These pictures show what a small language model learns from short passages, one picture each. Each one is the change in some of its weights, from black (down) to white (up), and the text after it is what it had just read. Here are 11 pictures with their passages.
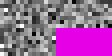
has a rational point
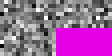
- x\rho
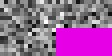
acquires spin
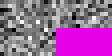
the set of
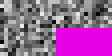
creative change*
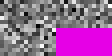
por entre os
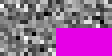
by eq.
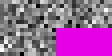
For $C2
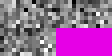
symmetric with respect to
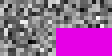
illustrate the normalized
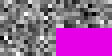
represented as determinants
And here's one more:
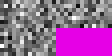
film method
